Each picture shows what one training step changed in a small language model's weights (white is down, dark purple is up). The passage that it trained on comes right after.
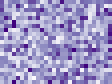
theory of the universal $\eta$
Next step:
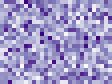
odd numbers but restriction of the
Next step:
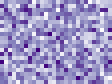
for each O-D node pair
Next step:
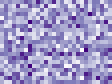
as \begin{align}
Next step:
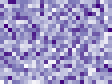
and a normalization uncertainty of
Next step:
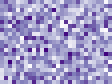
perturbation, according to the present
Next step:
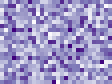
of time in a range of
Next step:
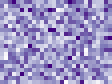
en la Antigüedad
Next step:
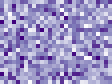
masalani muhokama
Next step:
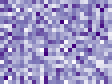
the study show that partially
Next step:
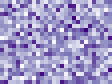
quantum dynamics is governed by
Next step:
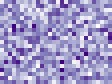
There is no worry for
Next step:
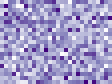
autor/ano, tipo
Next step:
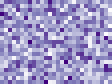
iteration of this method requires to calculate
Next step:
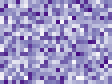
\begin{center} Case
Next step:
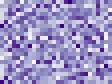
normalization of the PDF
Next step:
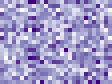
seriamente, la realización
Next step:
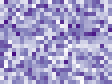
\mathcal{KL}$ from
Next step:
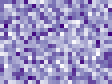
pentru Persoanele
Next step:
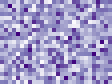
we substitute $x\mapsto
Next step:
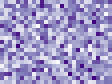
68\ GeV. This
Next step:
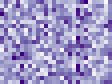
\end{equation} Therefore,
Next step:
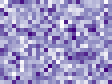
dynamic process during packings,
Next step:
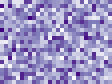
surfaces perméables) qui
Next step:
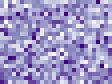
positivity of its symplectic area.
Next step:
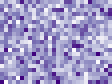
measured to be approximately 200 ps),
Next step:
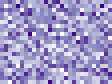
which the canonical central element acts
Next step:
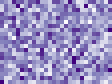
and logits of FCL by
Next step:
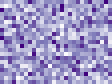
mental da informação.
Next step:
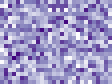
lordi); e in cui
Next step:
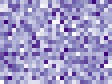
kinematic requirement for a mass
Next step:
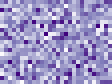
a recent paper by Luca
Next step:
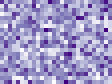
se tenha uma forma de
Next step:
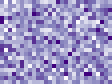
smaller value. At later times the
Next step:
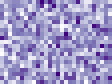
turadi, yani
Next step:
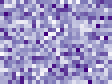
a perfuração do
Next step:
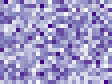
the boundary components of the annulus
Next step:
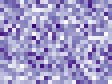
characteristic is necessary for parametrically
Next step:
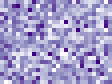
On the boundary, we have a
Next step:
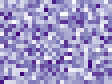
convolution with the parton distribution
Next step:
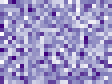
restriction that the number of particles in
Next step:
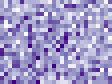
phase. Second, we
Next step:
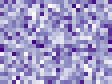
by $E$ any of these
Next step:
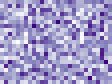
foydalanishda takrorlanuvchi
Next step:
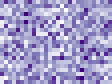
für die verteilte
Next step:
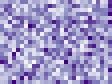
models, $N$ refers
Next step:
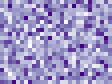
focus on the comparison of different
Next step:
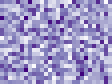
I_1)\cup \ldots
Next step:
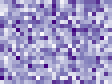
measure}, % and $a$
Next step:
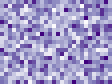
примеры без
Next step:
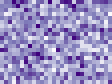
OAK Rayosatining
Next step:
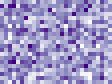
ko'rsatish davom
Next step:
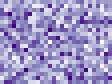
Gustavsson \&
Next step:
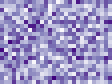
é uma neuropatia
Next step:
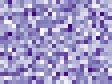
their average power. In recent
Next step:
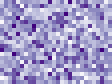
any decent torus is contained in
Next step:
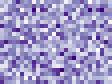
elementary linear automorphisms
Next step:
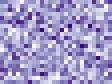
is the normalized volume of the matrix
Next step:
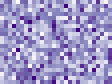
to $z\gtrsim
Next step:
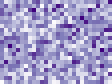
one obtains a dimension function taking
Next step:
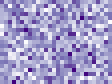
than $\ell'$ is a loss
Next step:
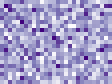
karena tingkat diameter
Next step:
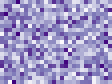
contrary to the arbitrary chosen
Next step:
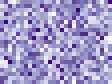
control and define the requirements for
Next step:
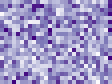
useful when $h$ is small
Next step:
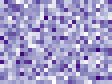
$c_\mu$ for every
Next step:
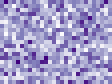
fins como na área da
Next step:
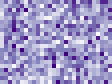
2021). Interesse hat in den
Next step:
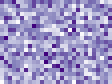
suggest a possible mechanism for
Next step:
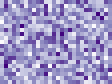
\cdot p$ orthogonally at
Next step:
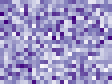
no Estado do Acre
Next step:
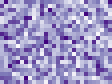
two globalizations of $\af $
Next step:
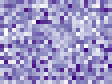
rejections. Similar
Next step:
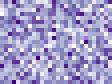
where $\S$ is a
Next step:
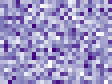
are planning to smooth over initial
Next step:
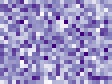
diskurs, sukut
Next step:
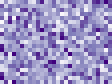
yoz oylarida
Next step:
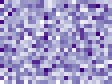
those integers that have a small prime
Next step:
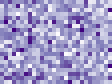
may also be lower than the
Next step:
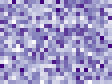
due to its urban features suitable
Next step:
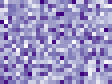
system of ordinary differential
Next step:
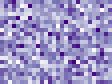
was partially supported by a
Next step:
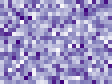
intentar reconstruir
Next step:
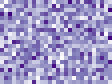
ma słuszość
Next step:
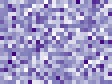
governing equation transforms the
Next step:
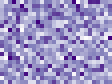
an optical cavity.} Given
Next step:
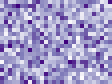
with constants. Hence assume that
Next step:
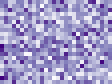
$T_1$ given by
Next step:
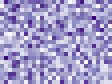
durante il contesto
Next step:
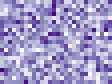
function of rank $n$ with
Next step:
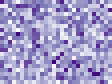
the proof looks something like
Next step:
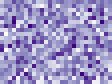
thoughts and considerations.
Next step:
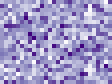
bound the lengths of such
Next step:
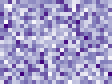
be the normalised cyclic vector
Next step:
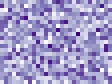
di atas 75.
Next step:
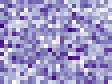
be done in two ways:
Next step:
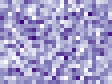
good overall agreement with the data.
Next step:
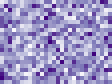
haqiqiy qurolli
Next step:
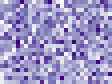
Qurilish sanoati
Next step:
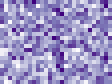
bentuk bintang,
